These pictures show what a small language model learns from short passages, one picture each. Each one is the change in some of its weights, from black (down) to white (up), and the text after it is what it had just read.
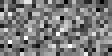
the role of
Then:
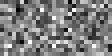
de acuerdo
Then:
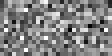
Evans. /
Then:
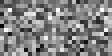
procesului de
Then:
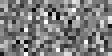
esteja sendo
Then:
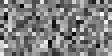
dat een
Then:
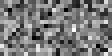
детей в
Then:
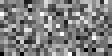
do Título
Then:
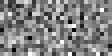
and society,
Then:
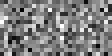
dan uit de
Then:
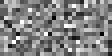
de VPI.
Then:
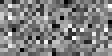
leren van
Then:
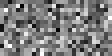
- elemen yang
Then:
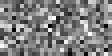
economía en el
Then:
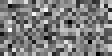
uchun samarali
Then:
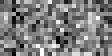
y material en
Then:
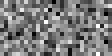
о правима
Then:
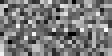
mantillo se
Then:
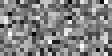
Figura 4
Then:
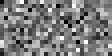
increasing and
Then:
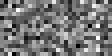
cada una en
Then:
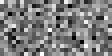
ser ativada por
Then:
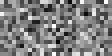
Los materiales
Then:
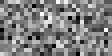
ekanligi uning
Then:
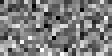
на основе
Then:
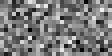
del proceso de
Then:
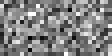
kulgi yoki
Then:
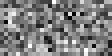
esa —
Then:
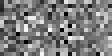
ada akan
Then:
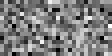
seus gastos
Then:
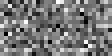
politiques sont
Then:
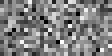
única de
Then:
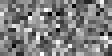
of the agent,
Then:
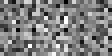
The research
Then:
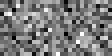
contribuind în mod
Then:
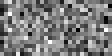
geram desvio
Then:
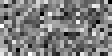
ham gibrid
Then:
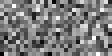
methods of
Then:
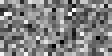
de atendimento*
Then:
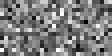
Consumo de
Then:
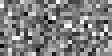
todo ello;
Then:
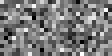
un soporte
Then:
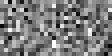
masih eror
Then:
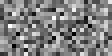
dla niej
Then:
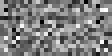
de sources
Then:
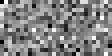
c. Media
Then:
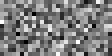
a las hembras
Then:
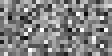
Climat est
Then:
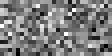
de contenidos
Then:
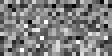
ini mampu
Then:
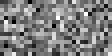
doenças e
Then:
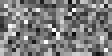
de que se dá
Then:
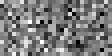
conclusão de que
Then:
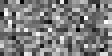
misma, que
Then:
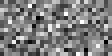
em leilão pela
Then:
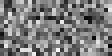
children who
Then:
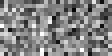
і стане
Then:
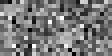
las recetas
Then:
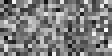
ve hatta
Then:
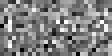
may make
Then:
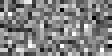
the Republic
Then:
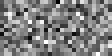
4. Batay
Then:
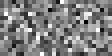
of the Rules
